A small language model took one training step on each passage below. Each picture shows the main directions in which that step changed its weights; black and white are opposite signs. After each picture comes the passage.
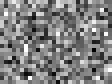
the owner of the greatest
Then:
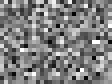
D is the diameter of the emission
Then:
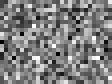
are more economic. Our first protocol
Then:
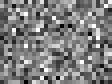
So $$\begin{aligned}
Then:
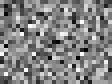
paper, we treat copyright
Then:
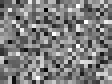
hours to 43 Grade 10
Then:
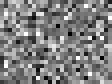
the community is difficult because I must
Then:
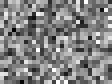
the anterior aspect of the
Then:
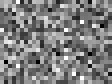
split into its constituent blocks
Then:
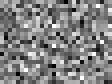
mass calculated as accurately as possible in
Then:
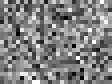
given by the following action, where
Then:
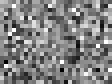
Determining the beginning and end
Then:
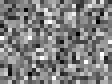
treating the results with a
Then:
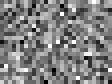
is designed to include all the possible
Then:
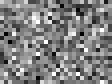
1849 British forces
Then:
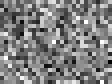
adsorption. In the present
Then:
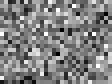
impacts Low R&D
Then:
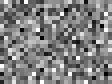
significant spatial extent instead of this pair
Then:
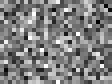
three spin chain the maximum transfer distance
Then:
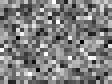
Agora not only bring
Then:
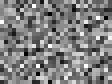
and inhibition efficiency were calculated and
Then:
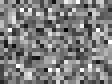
data from any location in the memory
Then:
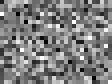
showed one significant micro–macro
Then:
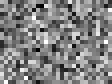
For a given $\lambda$ and
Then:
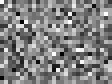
dish & dish &
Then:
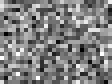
universal digital currency.
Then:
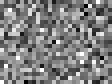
for ANN training is the
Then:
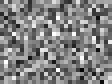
PhC filter discussed in Fig.
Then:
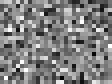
interval as prescribed in
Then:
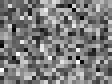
of S&T innovation, not
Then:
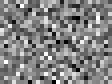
full sample. As another test,
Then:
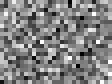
the form \begin{equation}
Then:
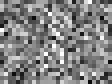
simultaneous interpreters. They stated
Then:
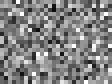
explore this issue. This study used
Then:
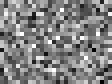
the characteristic method and supporting multiple
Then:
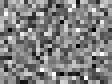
the summand of this latter
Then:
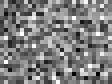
the limbs in a given time
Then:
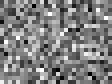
and also the bus schedule and
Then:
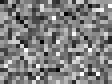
Volume XXXIII,
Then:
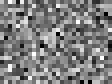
as swells is achieved effectively
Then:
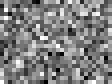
the *Salindé*
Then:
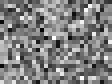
of usability with a composite
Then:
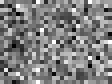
test groups. Antimicrobial
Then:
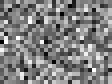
been allocated in the
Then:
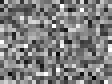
reported in transfusion dependent
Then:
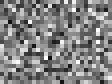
know the coverage, uncertainties and range
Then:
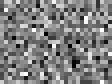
predicted results and measured data highlight possible
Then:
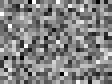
transfemoral route.
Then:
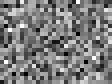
direction of the Hall bar with
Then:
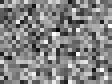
was planned to finish with
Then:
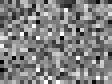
is an aromatic structure,
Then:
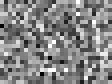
presently proposing a study
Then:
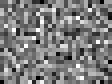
couplings: \begin{equation}
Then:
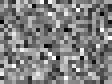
and time-consuming
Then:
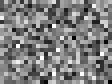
public health challenge in low and middle
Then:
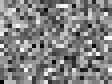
of the components in isolation.
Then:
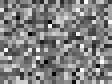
localisation of gas inlet position
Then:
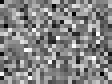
seen obesity for more than
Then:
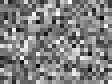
a black box, resulting in
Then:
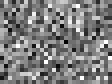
any variants. Now,
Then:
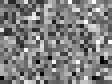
a larger sample size and involve participants
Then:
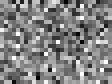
latent entrepreneurs,
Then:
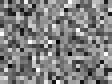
in the fact that he divides
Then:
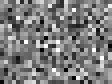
factors. Therefore, the process of
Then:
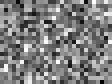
network-penetrant interactions with
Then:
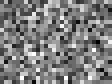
a primary frequency standard reporting to the
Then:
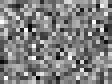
and (10). It immediately follows
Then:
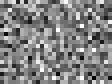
supported by a positive cosmological constant
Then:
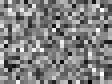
in the swallowing process.
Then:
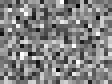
10\%). This stands in
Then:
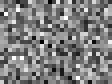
relevant information on the actual situation in
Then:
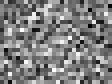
a summation of the individual
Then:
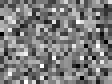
maximum absorbance wavelengths were
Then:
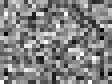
the present result is in a better
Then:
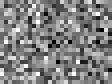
to the screening on the
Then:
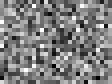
and suppress interference in
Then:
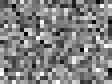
By a relatively standard treatment, the
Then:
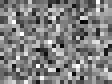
experimental data inputs and calculated plasticity
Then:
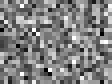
water reuse and were suitable for
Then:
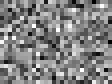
is clear that the significance of a
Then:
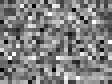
and the UK from 1990 to
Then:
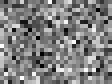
High-Precision Detection
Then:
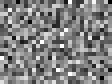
becomes an effective task if a business
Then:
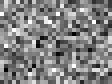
filters that help organize the
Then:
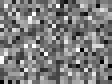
those for knowledge sharing---map
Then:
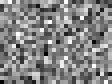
measurement uncertainty bounds and preparation uncertainty
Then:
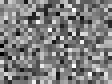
a university community at all levels experiences
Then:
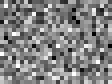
their corresponding intervals in I have
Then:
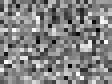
self-consistent canonical discrete action theory
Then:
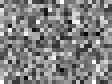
application (Lucy app)
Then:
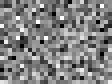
\end{eqnarray} where
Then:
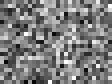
of 90%. This highlights the
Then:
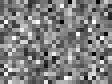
Austrian Tunneling Method
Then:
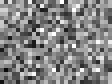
lion's share of the
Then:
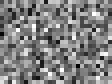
is normalised to the data in
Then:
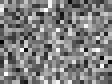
the Alexa List with
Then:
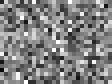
used for selecting Read
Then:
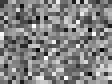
men. Resilience is realised
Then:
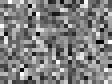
from the centre of the cluster to
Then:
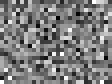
focusing; periodic waveguiding structure
